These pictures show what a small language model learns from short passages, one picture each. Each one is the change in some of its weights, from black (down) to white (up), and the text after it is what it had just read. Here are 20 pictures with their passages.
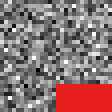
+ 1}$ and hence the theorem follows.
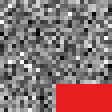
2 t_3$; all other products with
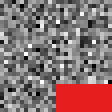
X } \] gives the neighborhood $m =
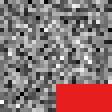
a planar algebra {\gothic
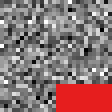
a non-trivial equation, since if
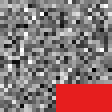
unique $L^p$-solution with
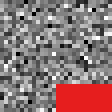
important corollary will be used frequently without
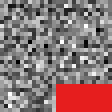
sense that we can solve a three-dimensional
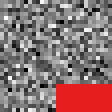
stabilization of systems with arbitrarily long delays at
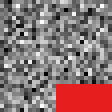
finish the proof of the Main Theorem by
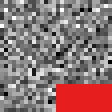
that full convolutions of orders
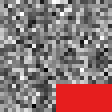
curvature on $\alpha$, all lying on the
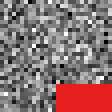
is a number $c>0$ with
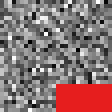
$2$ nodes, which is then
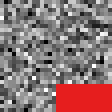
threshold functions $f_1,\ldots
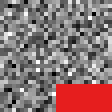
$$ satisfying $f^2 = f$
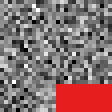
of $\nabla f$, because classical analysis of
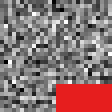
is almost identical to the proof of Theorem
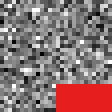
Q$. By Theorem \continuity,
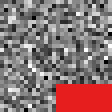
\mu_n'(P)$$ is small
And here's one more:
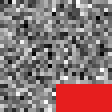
generalized colorings of $G$ by
